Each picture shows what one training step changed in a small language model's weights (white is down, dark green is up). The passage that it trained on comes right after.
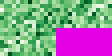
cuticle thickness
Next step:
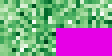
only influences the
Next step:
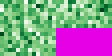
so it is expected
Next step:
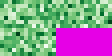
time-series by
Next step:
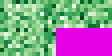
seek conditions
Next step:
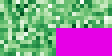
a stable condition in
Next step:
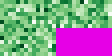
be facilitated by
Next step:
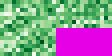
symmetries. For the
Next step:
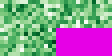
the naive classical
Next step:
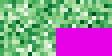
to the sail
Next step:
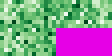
finally note a
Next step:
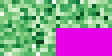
issue, also considering
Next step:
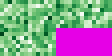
cms energy and
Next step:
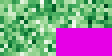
terms of only a
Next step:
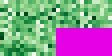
These data showed that
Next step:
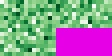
complex samples into
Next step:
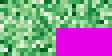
model. In this
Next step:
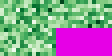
changes, and the
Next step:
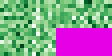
that the three curves
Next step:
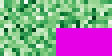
a single resonance that
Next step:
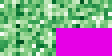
this issue, we
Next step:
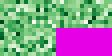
be noted that this
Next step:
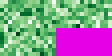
where we resorted
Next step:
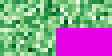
it can easily lead
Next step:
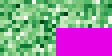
rewrite the
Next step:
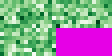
-- determining whether a
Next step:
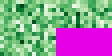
the money that
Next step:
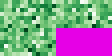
economic conditions, policy
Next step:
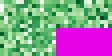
bonds (one
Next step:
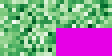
the minority phase
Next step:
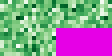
reversed by
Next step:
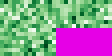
of twin
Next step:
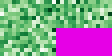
issue from the
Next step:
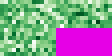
reduced Landau
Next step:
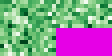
1 to broadcast
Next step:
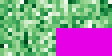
action to improve its
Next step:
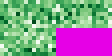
We then highlight
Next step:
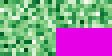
of outputs and noise
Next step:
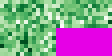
the order to
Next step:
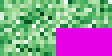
transformation. For local
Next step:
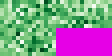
language. The integration
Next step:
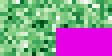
reference point, the
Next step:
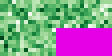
to certain parties
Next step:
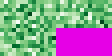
the L-band
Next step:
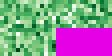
large magnetic fields
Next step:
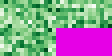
procedure. All
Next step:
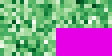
equal footing and
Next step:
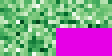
ones. The systems
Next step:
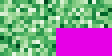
academic machine of the
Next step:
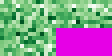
conclusions. His
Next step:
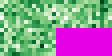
first order in the
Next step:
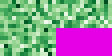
of question types to
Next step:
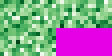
RSA of
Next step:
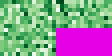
given by the
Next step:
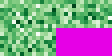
STATES IN
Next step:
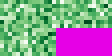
provide direct benefits to
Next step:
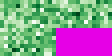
data set is
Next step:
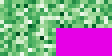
and coupling constant
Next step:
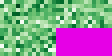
set. Nevertheless,
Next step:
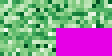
is fixed by the
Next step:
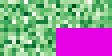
S}|$ denotes
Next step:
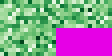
bound on what is
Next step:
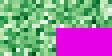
2015, the contribution
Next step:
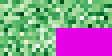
is the usual
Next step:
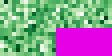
from top to
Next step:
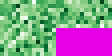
use the lost
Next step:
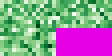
simulations is lower than
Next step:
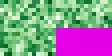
of a central
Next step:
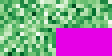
considers only
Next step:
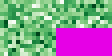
Questions -
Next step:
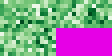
study. The
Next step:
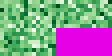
algorithm that addresses
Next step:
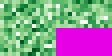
the frequencies ratio,
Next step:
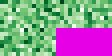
further investigate it from
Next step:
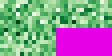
fiber. The
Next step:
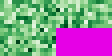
interest can be developed
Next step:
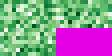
the system.
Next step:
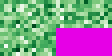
the complete set of
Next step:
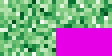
since the model
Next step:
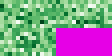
processes. This is
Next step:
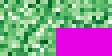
for this class of
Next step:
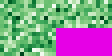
spindle of
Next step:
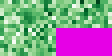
numerically calculate the clustering
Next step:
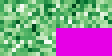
the same concept as
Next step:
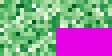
informational needs across
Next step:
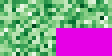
the user.
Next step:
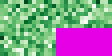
ways the two codes
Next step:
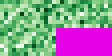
result as proved
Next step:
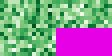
to a target variable
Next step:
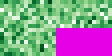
of the populations in
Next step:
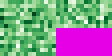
twisted affine
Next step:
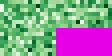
when it gave
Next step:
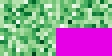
the spin couplings.
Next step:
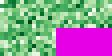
– which is his
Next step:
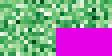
that these act as
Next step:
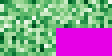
analytical solutions in
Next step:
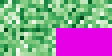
dominates the
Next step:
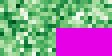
min entropy approaching
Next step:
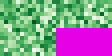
population is young,
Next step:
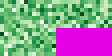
to communications on
